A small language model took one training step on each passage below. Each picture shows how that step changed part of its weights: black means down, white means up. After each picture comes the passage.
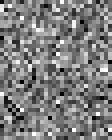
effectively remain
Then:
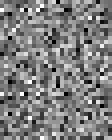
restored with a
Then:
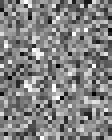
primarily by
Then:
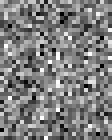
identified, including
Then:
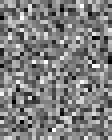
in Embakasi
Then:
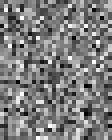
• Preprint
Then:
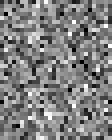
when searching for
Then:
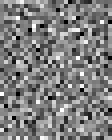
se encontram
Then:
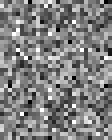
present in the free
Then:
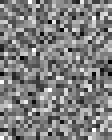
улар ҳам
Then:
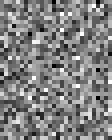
он не был
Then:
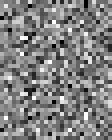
у системі
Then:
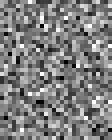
gewürzt mit
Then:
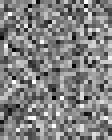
usefulness (or
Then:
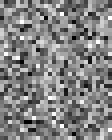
facilities. A
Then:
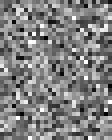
Багай Н.
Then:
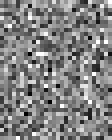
type & quality
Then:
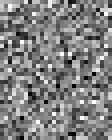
tons of carbon
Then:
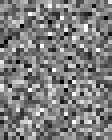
the child to perform the
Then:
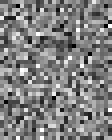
stable convex
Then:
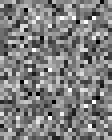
water treatment
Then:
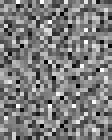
problemas relacionados
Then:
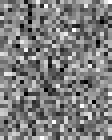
De exemplu,
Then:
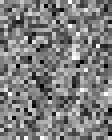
se concluem em
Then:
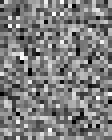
nazariyasi va
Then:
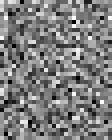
joint line.
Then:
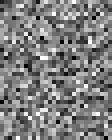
diversification in the
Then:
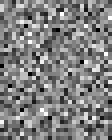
opportunities for all
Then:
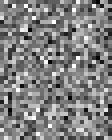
and it focuses
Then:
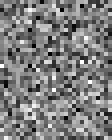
and constraint
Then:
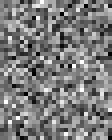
at creating systems for
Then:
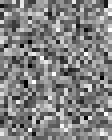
Supplementary Fig.
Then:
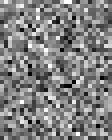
und Analyse
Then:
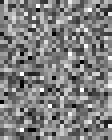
iv) testing
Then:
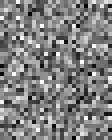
of cement Time of
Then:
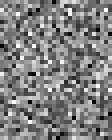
Marque todas
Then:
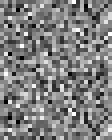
does not need. In
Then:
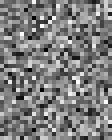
dan nog als
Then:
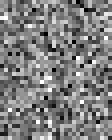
Gad.** All
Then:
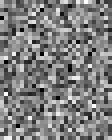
field regarding the
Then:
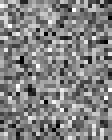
study. A descriptive
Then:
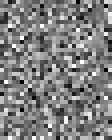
FOR THE
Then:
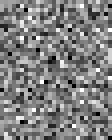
of Ethiopia
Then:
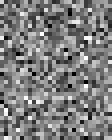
future professional
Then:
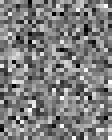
ver con el sentido
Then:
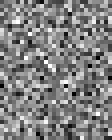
the background
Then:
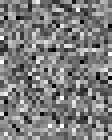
contexto social se
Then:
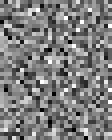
is able to generate
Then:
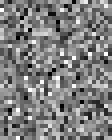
her out of the
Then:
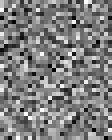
in line with the
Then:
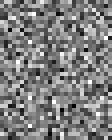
1.4 Write
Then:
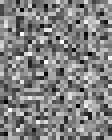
biz differensial
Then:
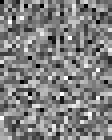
yordam beradi.
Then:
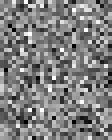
of the study may be
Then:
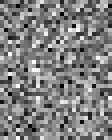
size, one of these
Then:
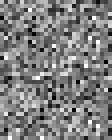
Today she
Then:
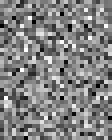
are accordingly
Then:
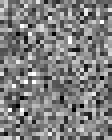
files ID
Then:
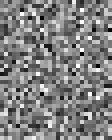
Classification of
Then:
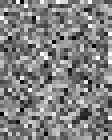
as a basis for
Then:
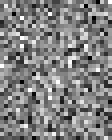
trade and investment
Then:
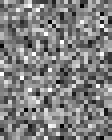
activities and allowing
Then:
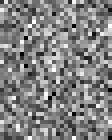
factors are incorporated
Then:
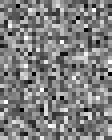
compléter les
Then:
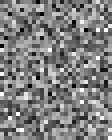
of reactions leading
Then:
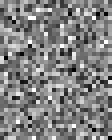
with Russia, and
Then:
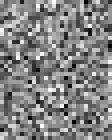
the respondents rated
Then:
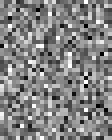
the parental material of
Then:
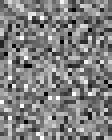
robustness and
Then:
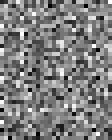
гендерна та
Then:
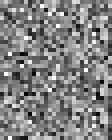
cours du processus
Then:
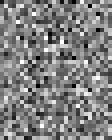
мм Угол
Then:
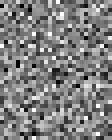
в политические
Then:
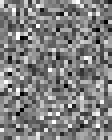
cooperation and
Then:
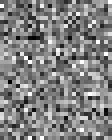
of the arid regions
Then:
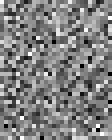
2. World
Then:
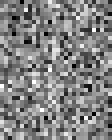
the JSME
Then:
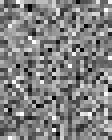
il y a enveloppe
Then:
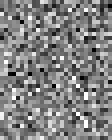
the revitalization
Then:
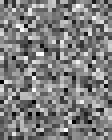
on this design that
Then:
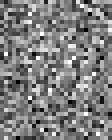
timely needed to
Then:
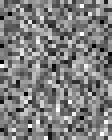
and Amendments to
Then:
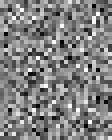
das flüssige
